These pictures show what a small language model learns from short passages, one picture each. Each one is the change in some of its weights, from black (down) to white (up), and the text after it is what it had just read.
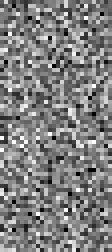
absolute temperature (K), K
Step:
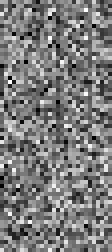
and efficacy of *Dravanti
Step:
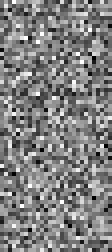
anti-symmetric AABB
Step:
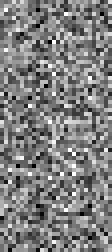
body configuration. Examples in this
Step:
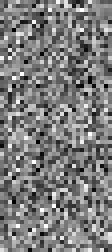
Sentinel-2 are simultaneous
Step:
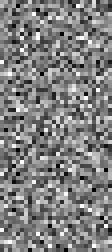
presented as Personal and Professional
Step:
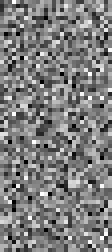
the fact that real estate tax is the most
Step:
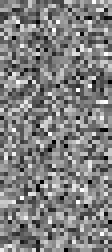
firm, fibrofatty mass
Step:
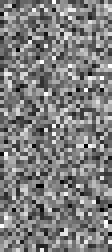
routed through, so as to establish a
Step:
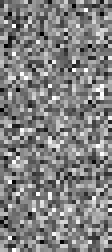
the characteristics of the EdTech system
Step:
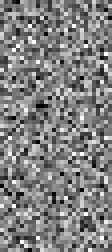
a smaller loss compared to opening
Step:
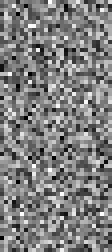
exploitation of direct solar contributions
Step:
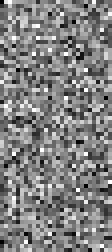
room temperature and dim light. The
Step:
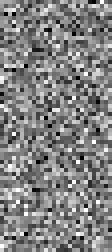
Paper IDS Certification
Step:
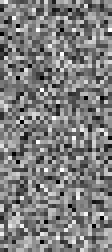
garments made using sustainable, ethical
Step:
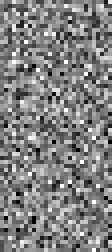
in hydrogen atmosphere. The
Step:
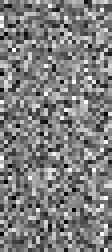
of students in natural science learning
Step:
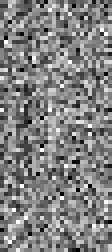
(NLEVM) and differential
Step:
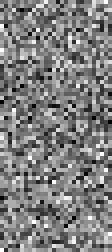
have a profound impact on the life of patients.
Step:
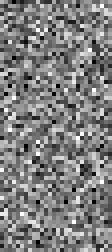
has the estuarine characters towards
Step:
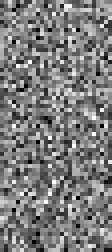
by corrosion can be divided into two
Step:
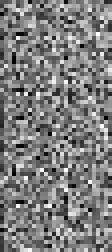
is presented in the first section. The
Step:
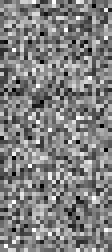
potential bleeding in real-time.
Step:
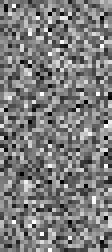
before the shaking hits and hence
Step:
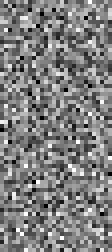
Not only does it generate new scientific
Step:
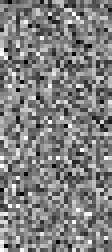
this question 90% students responded in
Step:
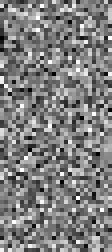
additional internal insulation did not contribute
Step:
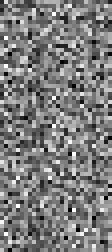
information technologies have significantly changed our personal life
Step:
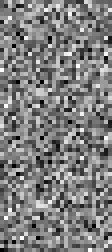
was obtained in control while the least was
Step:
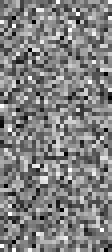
and allograft survival
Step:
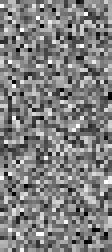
within two days, another leakage,
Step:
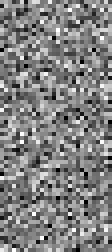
oxides (ITOs).
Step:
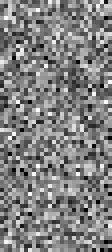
algorithms PID, FPID, and
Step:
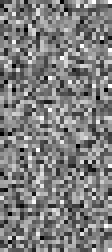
The main plasma parameters, considered in Figures
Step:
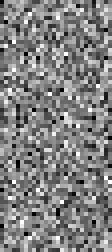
in forum mall on collected samples from
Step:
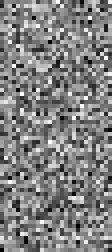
a SOFA score of 3 or
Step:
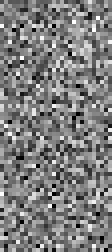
been witnessed relatively higher growth in
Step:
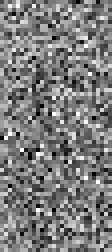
argued that one of the reflections
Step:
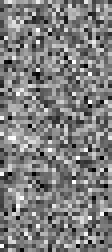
approval from the Health Research Ethics
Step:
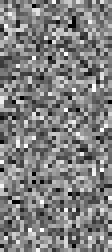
diagnosed HIV patients are significantly
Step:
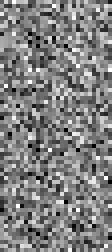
other children. He was also waving
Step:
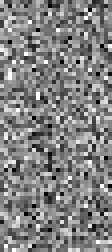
keeping the Fed4FIRE
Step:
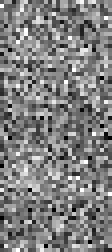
Logistic Regression Model: The
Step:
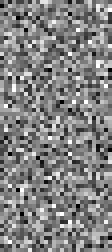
group in question: – Field doesn't
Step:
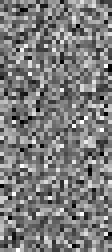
as compared to other means of increasing
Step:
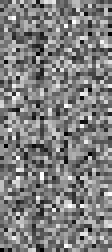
responses from the other interviews were
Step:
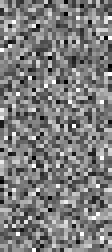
it is. If you were to put a
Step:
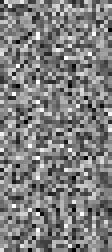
loss of water level as well as the
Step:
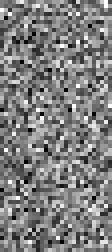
flexible. After these choices
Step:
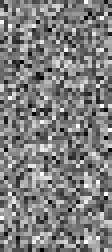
simulation in the time domain of a low
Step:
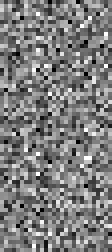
through a cleaning system. This
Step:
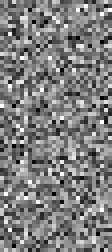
current investigation enabled us to identify
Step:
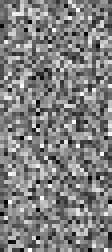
reversing the distributions between the
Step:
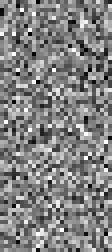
1 List of taxa used in the
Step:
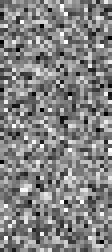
infusing the resin and molding.
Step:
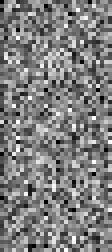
Networking*. Kluwer,
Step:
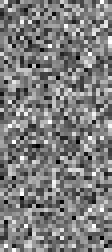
and criteria to consider when selecting
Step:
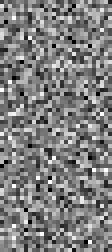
energetic event, or from a second
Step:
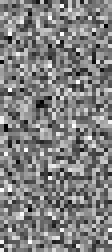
a module with multiple convolutional
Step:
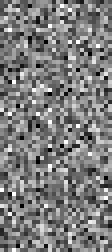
phase is not effective, the overall strategy
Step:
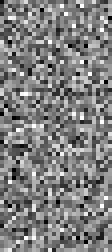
recognition rate of unseen data test
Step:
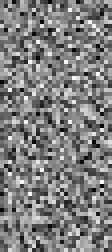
dynamic switching between these two
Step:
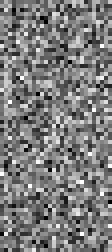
or elements of the traffic
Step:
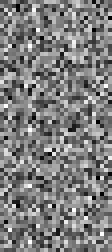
development of the concept of development of the sector
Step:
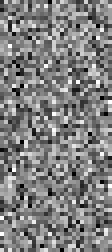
IR spectrum of TB1.
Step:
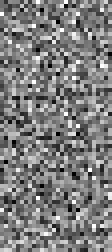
water. SEM morphological analysis of
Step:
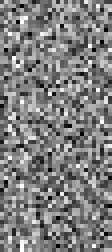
pass through as well. And there is
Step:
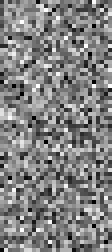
1. The Ecosystem of
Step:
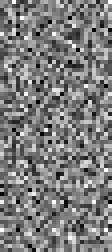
understood through the lens of the
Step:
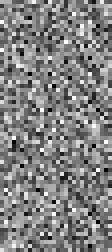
South Tyrol. Sixteen
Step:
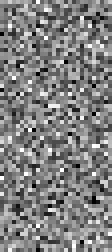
were collected by vacuum filtration
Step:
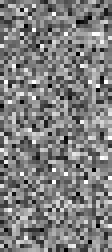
the second maxillary pretarsi are
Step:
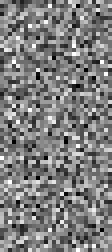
and data management. Validity was
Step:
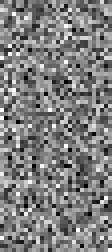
et al., 2019; Williams and
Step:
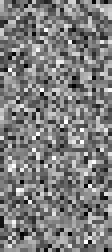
Source: Union of concerned
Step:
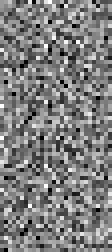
increasing communal tensions in the
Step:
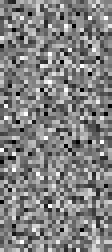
Animals Forty-eight healthy
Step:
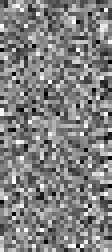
Autism Spectrum
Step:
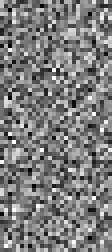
information that could compromise the privacy of
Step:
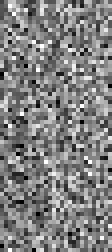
are used in rheumatism,
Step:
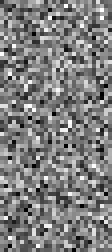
and 0.6% of all hospitalized
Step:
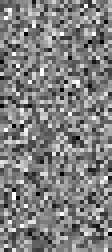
vaster to be dive down in this
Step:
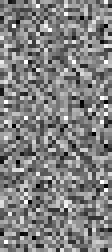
at Addis Ababa,
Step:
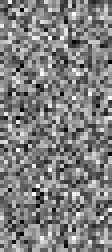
theoretical argument behind
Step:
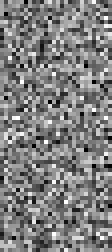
research program launched in 2001 in
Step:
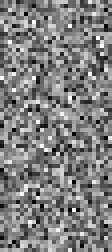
the project was to develop and build, and at a
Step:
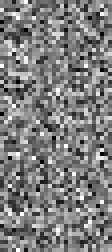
between fungitoxicity and structure has also been
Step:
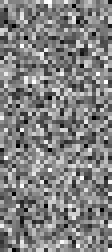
hydrophobic hydration and are of
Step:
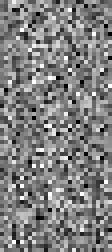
a homo-ligand complex
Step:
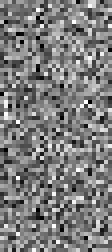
frequently used, although it is
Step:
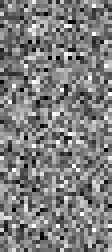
shows silhouettes of the
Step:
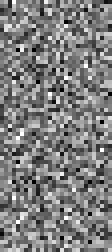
outcomes to be disseminated,
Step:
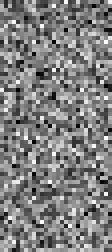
processed using a batch compounder and
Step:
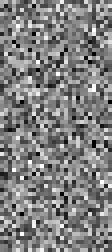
for the ATCBI-6. The
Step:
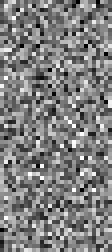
a country's ability to export. The
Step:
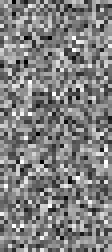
and exhibited stress memory -
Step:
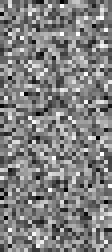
MRI Magnetic Resonance
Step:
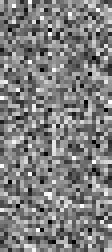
and a and K are constants. Taking
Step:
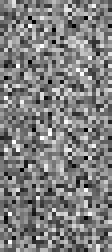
spontaneous contribution of creative
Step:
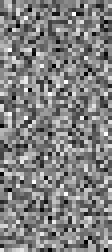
in a muffle furnace at
